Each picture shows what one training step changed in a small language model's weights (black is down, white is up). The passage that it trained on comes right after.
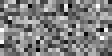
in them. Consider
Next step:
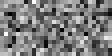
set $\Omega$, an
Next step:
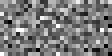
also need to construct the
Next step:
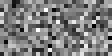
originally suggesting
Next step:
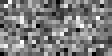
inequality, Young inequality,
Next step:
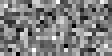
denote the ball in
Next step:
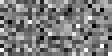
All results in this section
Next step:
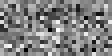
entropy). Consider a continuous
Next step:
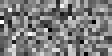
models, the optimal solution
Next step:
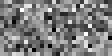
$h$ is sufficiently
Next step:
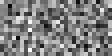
expect that for every extension
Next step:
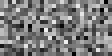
The argument is similar to
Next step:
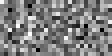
The condition that there are
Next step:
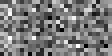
mixing rate depends on both
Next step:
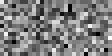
limit the performance. While
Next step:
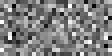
curves. This reduce the
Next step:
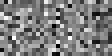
field of characteristic $\neq
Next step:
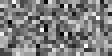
then discussed. \
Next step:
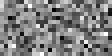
is free} We suppose
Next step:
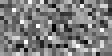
$I$ of
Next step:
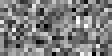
generally, take the connected
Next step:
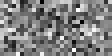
target has a reduction with
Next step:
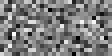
on MPFR for
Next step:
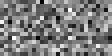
generalization of the classical
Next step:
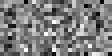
$\Sigma$. The
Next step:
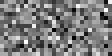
$Q$ acts
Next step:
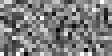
is not a problem,
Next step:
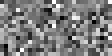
- e^{-\lambda t
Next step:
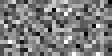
its proof requires only a
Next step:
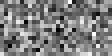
connected, the outermost
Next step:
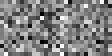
based on the value of
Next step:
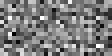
representing time.
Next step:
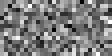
$\varphi$ satisfies a
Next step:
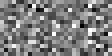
far not yet considered
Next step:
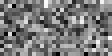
to finance. In
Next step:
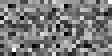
satisfies conditions (a)
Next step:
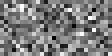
be two graphs without common
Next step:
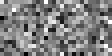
the second case $q
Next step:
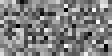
given by the Bell
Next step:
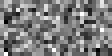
the method to the
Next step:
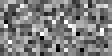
the volatility
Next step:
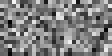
then $w=\langle
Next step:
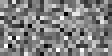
The number of observation points
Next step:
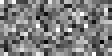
on the right half plane
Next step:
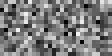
to $t$, for
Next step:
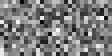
represented by an embedded cycle
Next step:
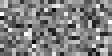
Let $n\geq
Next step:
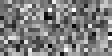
B$ is a large
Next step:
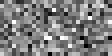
d - $ closed balls
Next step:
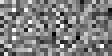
inverse of a matrix when
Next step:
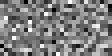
of the infinitesimal
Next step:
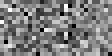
underlying random walk. One
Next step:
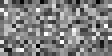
and suppose\/ {\rm
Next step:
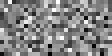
\right\} \] where
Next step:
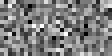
Computational Mathematics,}\\
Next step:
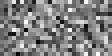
of positively graded free
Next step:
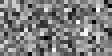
we have $ |
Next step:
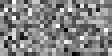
be reformulated
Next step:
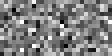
the other hand, the
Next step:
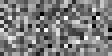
frequency and voltage,
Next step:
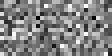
and construct a test function
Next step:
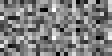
< \cdots <
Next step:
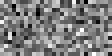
moment uncertainty. The mean
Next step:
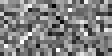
of the function under
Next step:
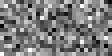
Further, $p$
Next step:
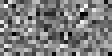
parts of the integrals.
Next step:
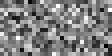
m \leq n$
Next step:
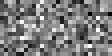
non-negative, has
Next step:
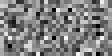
We note here that the
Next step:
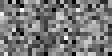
geographic scale.
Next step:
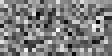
ring with prime ideals
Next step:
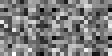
работ с
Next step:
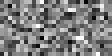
W$ for a linear
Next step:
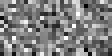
of measures of full dimension
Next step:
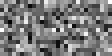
to state that the partial
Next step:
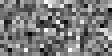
invariants, which apply to
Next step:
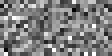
the corresponding symmetrized
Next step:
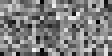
work was supported in part
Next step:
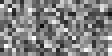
we deduce $$ \aligned
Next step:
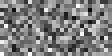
these can be the intersection
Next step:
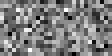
K$. Then for every
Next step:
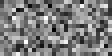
$C$ independent of
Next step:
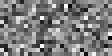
made. Additionally,
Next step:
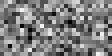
a geometric morphism between
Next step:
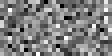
are random phases
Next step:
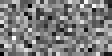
divisor of $X$
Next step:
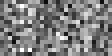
be more convenient. $$
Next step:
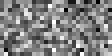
the equiaffine
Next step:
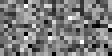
$L$ digits
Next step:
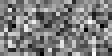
if we restrict ourselves
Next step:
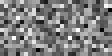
Laurent expansion of
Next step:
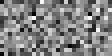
& \text{if
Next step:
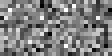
iteration procedure is described as
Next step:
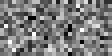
obtain upper bounds for the
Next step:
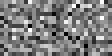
of regularity of the solution
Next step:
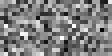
on the initial data
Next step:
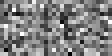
the analogous bound for all
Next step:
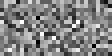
and all sufficiently large
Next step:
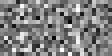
(again elementary and
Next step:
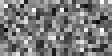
map to $C$,
